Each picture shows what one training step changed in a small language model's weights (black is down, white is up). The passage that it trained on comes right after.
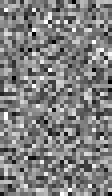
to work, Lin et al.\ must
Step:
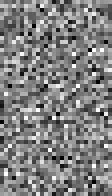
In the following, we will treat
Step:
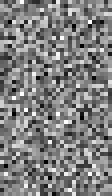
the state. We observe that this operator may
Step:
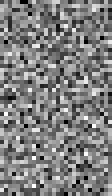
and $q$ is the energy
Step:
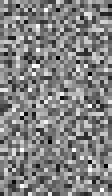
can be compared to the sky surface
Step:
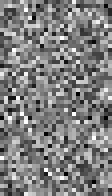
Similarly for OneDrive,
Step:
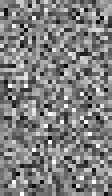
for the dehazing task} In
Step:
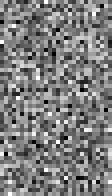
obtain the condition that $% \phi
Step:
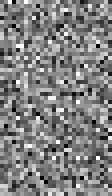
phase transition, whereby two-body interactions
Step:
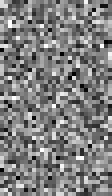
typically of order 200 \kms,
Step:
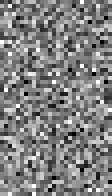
adding components to the wave function with two
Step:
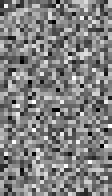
$\omega$. Furthermore, the high symmetry of
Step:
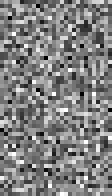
difference between the quark model and the
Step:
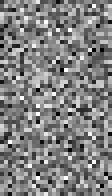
in$^4$ we calculate the ground state
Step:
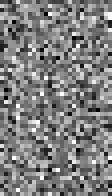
observer, the two independent polarization modes
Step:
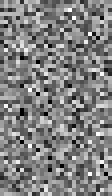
of about 1.84 days and the
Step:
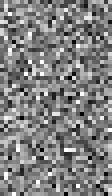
individual time effects. \par To the best
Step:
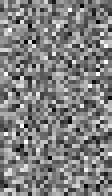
supplementary information section Fig
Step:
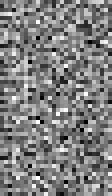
directly from the solution of the problem
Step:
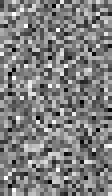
state symmetry, a change of the sign of
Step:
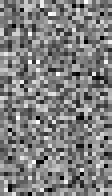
and 3 were identical, the
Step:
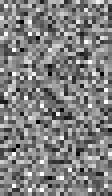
from a teacher model, whereas during
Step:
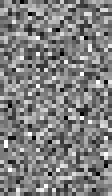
spectral concentration, and this starts training
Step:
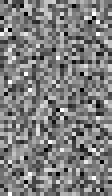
Let $\{\tilde P,\tilde
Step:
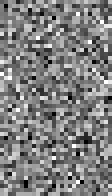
detector has a fiducial volume
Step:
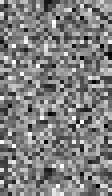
angular components of tidal forces,
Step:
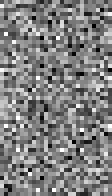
training a DNN. However, sampling
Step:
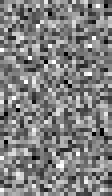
denotes the number of voxels in both
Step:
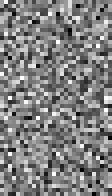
time-resolved data at one point in
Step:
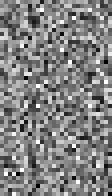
at Instacart} The search system
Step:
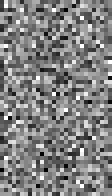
to find the system ground state energy and wave
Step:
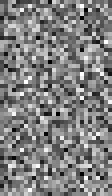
in both bands. The asymmetries
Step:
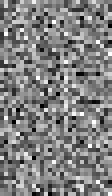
set. Additionally, an automatic
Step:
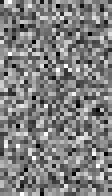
\end{array} $$ In the
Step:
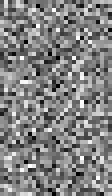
as the matter fluctuation field resembles
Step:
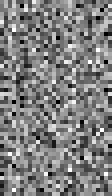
internal Ising-like variable. Physically
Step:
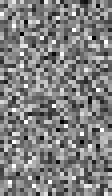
by viscosity take longer time to
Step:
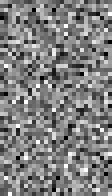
adjustments of the Fourier transform
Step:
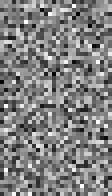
the transition rate to lack a simple,
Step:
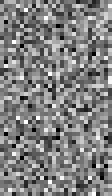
Engineering University; Okinawa
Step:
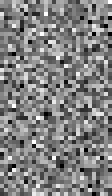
time of crossing, and remains
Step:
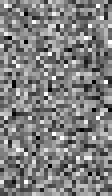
efficiency. For the voltages used
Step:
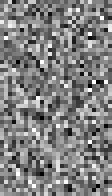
(in the legend).
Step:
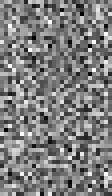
the roller bearings physically
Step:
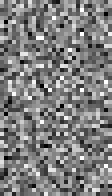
mildly relativistic jet?}
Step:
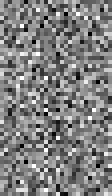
\end{eqnarray} In addition, the
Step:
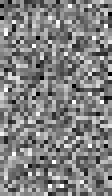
is subtle. Classical
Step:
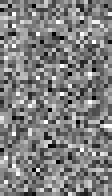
shared across the WSSS literature.
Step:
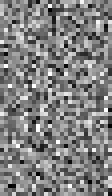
that (in most cases) the
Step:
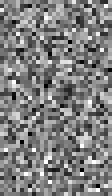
Espoo, Finland).
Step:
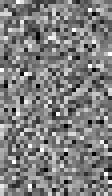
Fig.~\ref{extfig}, and
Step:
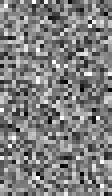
for the weights greater than the threshold
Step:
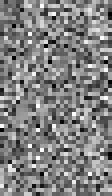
also calculated. After that,
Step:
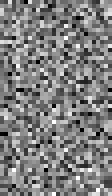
our prediction for the locations of the
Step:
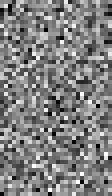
LR and one branch of
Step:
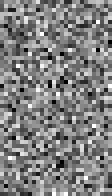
in the intensity of images could occur due to
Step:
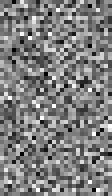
sharing, i.e., the
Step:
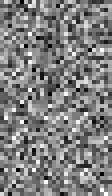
\noindent We want to thank
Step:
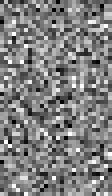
angles $\Psi_i$ take into
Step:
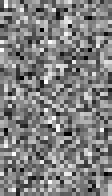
to the mechanical "hard"
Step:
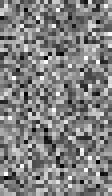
of Dark Matter and Space
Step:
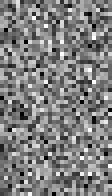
$B$. However, the form of
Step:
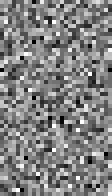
\subsubsection{Sparsity within
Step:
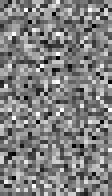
distance $r$, plotting in the
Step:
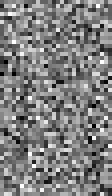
transcription factors also found among the
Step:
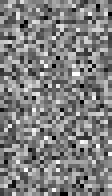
the coupling of the longitudinally
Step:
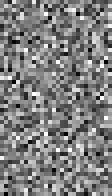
ab$, is typical of dirty
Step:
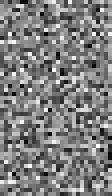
defined by $qV_s^* =
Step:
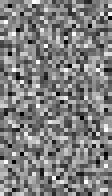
is ambiguous which information is
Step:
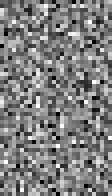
solid line shows the $\sqrt{\lambda}$.
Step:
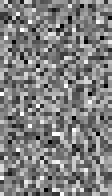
and total ion temperatures (bottom
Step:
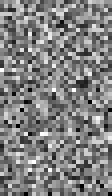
the smoothed set of pixels will
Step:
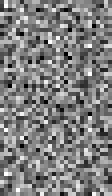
to the role of higher twist effects in
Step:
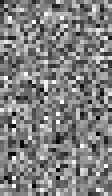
a parameter $K$. Using MC
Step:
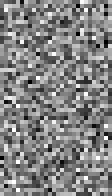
sources in the vicinity of
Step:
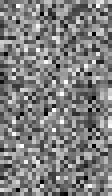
in a previous version of the paper and for
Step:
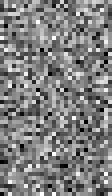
when the higher-order moments of the
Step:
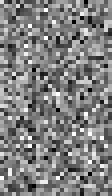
\begin{thebibliography}{99} %
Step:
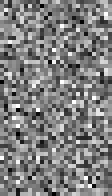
their own right when we
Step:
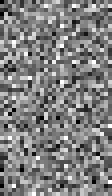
state $H$ of momentum $P$
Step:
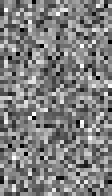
the ASIS and then changed direction
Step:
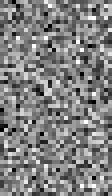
of the machined area. This correlation
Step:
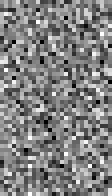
display a wide variety of
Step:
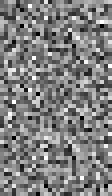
0.17$) or contrarian
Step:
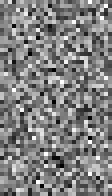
mass limits of these parameters is taken. The
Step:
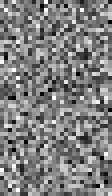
many other voids in the
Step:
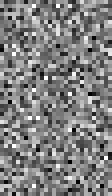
\eeq These are slow modes with energy
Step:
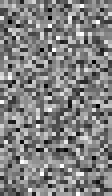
are located in isolated points,
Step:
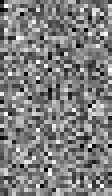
is missing for that individual. We will
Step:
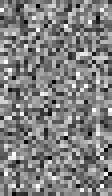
A clock laser operating at
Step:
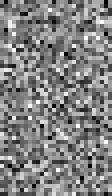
a threshold of 10~keV and by
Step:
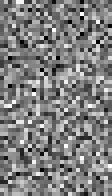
field is signified by the proposed constructs
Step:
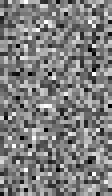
inclusion of galaxies with incorrect
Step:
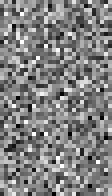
E. Hao and G. C.
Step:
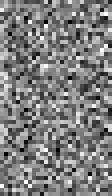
functions are measured every 0.2 Gyr
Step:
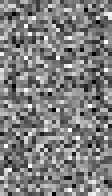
region, respectively. These values are much larger
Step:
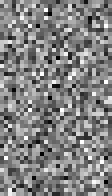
the boundary conditions \bc. A
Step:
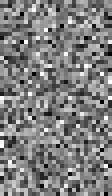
average \Tdust\, becomes
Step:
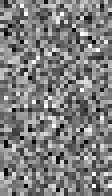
A. Fufaev,
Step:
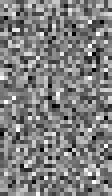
GeV. We made appropriate time
